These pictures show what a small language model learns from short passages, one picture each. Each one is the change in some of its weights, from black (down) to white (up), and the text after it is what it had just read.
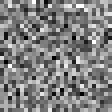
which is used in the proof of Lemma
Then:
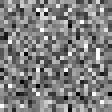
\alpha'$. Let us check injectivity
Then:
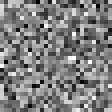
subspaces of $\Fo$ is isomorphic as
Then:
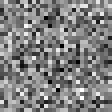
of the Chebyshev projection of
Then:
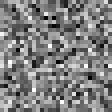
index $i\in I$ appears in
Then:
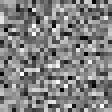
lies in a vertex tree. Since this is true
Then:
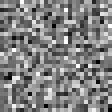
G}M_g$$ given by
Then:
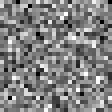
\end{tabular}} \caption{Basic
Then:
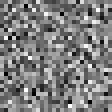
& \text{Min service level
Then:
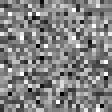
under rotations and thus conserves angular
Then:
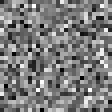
$y$ is continuous at $t$. Let
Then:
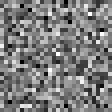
have influenced him,
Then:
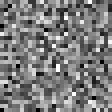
and/or parameter extrapolation. In
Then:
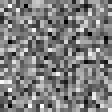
and 4. \section{Proof of Theorems
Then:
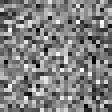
but via computer algebra. \item
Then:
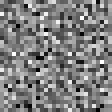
Reserve University, 10900
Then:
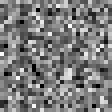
digits accuracy due to the fast
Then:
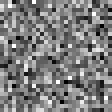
term in (\ref{approx1}). Let
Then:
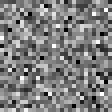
the Hoffman-Singleton
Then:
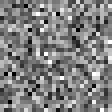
outputs of the BingClaw
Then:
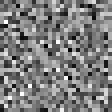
often data sets from modern
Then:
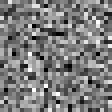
(which includes the class of bounded strongly
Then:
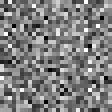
future research. We currently
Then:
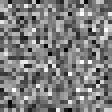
of~\cite{fripev}. Let
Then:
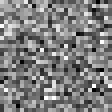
no significance in the current
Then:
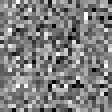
$\psi_n=1$ reduces
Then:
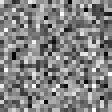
if all of its points are singular points of
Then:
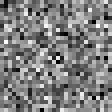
on $(M \setminus \{i\})
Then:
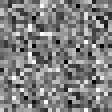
the robustness of our optimisation
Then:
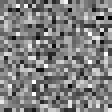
$R''$). The mapping class
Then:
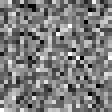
systems and/or higher order equations), even in
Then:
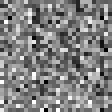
bins leads to a monomial function of two
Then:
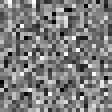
\] which is independent of the choice of
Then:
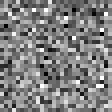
and a fiber bundle \(N\to M\)
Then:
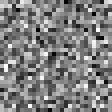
an isomorphism $$(p_1^*\Cal
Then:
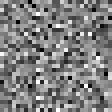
$x$ is a $q$-th order
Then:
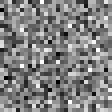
+ R(b_-) \subseteq
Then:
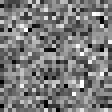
independently to the Fourier and
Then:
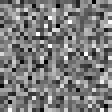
equal, we obtain the so-called symmetric
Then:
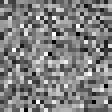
size 500, meaning the input to
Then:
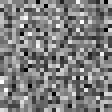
infinite dimensional, but contains no infinite dimensional compact
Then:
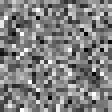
Section & Page & Terminologies
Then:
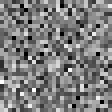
eigenvalue of $x$ is contained in the
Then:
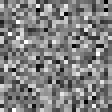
ship can evaluate the
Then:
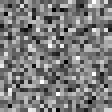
j\in M, \forall k.
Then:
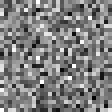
source is supported in even homological
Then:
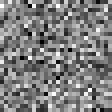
interpretation as a distance measure between power
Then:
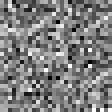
entropy inequality for the corresponding transition
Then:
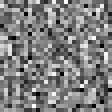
\] By the ratio test,
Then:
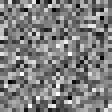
algebra of type $B$ is replaced with
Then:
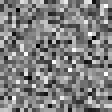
parts and (a possibly empty)
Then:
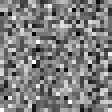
-- than the implementations in full double
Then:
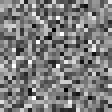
as $\delta S_1$. In
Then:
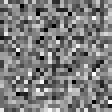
rid of the v-contribution and shows
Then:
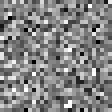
y_0$. To do this we proceed
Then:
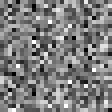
any set containing at least $m/2$
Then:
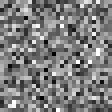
(\ref{alg.1}) we have for
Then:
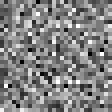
the elaboration of this
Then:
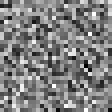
such tools as combinatorial methods,
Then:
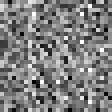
the following are equivalent for a closed subspace
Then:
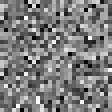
obtain a condition number close to 1 for the new
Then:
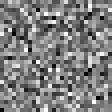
process $X(t,z)$ we have
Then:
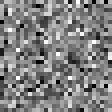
orthogonal polynomials in the Askey scheme are limit
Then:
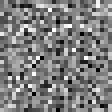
freezing the weights with different values of m
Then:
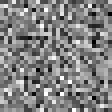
is that the exponential change in length created
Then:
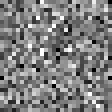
\end{proof} We note that in the
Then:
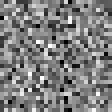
\textbf{Proof.}\\ The proof of
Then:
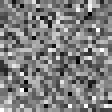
the boundary sphere $S(R)=\partial
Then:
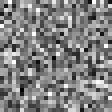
as in Definition \ref{defFalpha}.
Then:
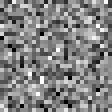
\rmd y \rmd s \\
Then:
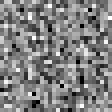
in the following paragraphs,
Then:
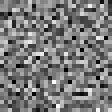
us use the above invariant to show that the long
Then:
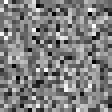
seek conditions under which $J_a$,
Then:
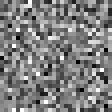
to the bifurcation. We
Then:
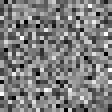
discussed by \cite{neff}, is
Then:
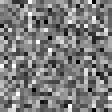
the deformation classes $\al_1,
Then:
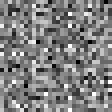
Hilbert space where the system is
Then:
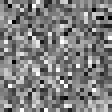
$C(I;X)$. Finally, if
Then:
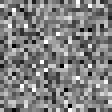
Let us point out that the construction of a family
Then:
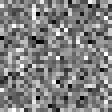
estimate where the global range norm is controlled by
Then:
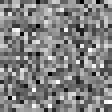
< \ve$. Then, using statement
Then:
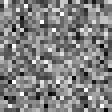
of globally Lipschitz systems.
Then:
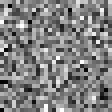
can be written as \[ J(t)
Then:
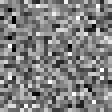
Schneider, R., Random
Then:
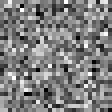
investigating entropy concept by
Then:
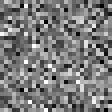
the positivity of the $P$-function defined
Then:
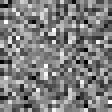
to extensions of the constant fields, and to
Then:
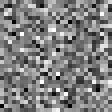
cell flagged for increased
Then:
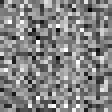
edges $AX$ and $XB$
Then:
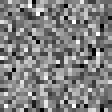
This tells us that the major
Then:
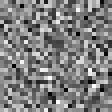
the interior of $R(V)$. We
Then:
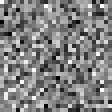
be slower when $p$ is
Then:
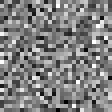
flow and routing algorithms to
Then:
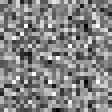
= \nabla^\ast \nabla +
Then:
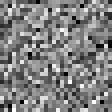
all pixelization of order
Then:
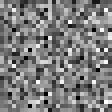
For ease of notation, in this section,
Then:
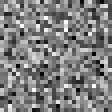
next page % so it should come on
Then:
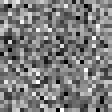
q_{i}\right) \left(
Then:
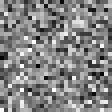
hemisphere becomes pure white while
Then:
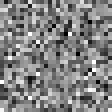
\;V(\Lambda+j\sigma) =
